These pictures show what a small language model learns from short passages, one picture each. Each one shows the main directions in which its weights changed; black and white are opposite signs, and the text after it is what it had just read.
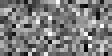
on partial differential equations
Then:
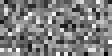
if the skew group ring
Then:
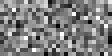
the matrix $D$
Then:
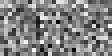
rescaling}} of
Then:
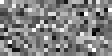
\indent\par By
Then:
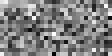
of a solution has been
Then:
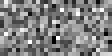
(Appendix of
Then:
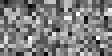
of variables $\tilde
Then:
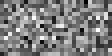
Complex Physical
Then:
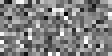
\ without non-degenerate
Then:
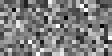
the time-dimensional reduction
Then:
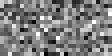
study of stability of
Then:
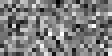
to blend the
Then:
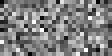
generalized Bernstein Operator
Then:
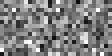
the platform to
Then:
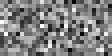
midship test
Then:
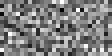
operator, if the operator
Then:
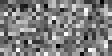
a polynomial function on
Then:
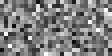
record lengths
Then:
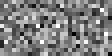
In recent years, stochastic
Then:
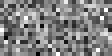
At the intermediate level,
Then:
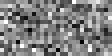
flux function involving discontinuous
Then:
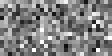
new. It has been
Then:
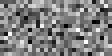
Therefore it is natural to
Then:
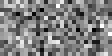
r$ matrix takes very
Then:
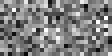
the partial support of
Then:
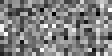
+ jxk -
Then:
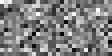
M.F. is
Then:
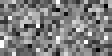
This lemma is proved in
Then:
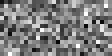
are not divisible by
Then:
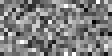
which obviously holds if
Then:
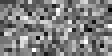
space $X$ of
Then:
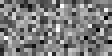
as diagonal ones, which
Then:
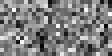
the matrix, and let
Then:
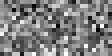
e$ and type
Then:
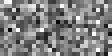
in that column, mark
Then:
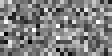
problems, including the linear
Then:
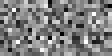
the dynamic response. A
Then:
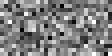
Niblo and
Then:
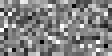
between graded spaces, their
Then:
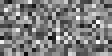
group. We form the
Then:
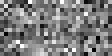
Stirling number of
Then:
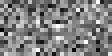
not necessarily uniform, of
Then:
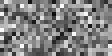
set of morphisms from this
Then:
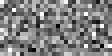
now in a position to
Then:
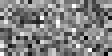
absolute continuity of harmonic measure
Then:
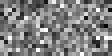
with $\ell\coloneqq
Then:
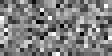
c_q \in
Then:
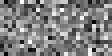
$x \in
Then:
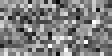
plane does not hold in
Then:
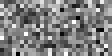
These two ratios
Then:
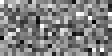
does not exceed
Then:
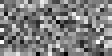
where the limit is taken
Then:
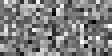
$G$ of
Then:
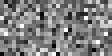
all $x$ in
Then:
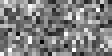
of $3$ matrices
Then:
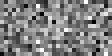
a pushout
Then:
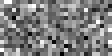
in the literature are
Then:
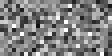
Exposition in Math.
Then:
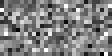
algorithm does not satisfy this
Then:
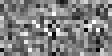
{\bf Proof} is
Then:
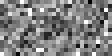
- C \sigma
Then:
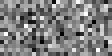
sense of them on
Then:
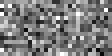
included at the center of
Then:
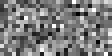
The darker
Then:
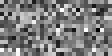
connected, the orbit
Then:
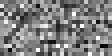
design from the desired sequence
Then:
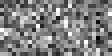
minimal necessary to achieve
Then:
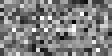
question. Next works will
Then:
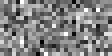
SDGs with
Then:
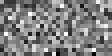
one-dimensional case that
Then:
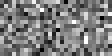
\eean where the
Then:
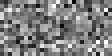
1. Simulation
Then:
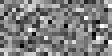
which is obviously still
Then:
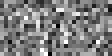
By Taylor expansion, we
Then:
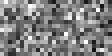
of $X,
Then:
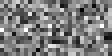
la base $B$
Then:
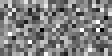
our knowledge, no tight
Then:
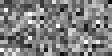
case, the classical
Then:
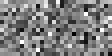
a Borel subset of
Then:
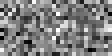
through the process of applying
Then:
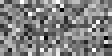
\epsilon, \delta
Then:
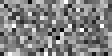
coassociative in
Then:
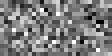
time derivative. In
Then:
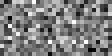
\forall i\in
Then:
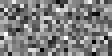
be made. A
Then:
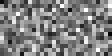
SR process describes the
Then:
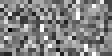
SDE with the modified drift
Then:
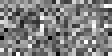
singularity parametrised locally
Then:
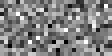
u = v,$ which
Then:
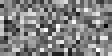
paradox, let
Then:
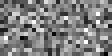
realization would give a
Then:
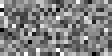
used to reduce the
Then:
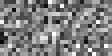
the following nonlocal
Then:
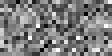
à $\C,$ alors
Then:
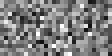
dynamics in a confined
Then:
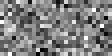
resulting smoothing diagram is
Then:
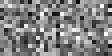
natural $i \geq
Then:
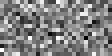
polynomials of the form
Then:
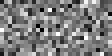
\Ga$; and
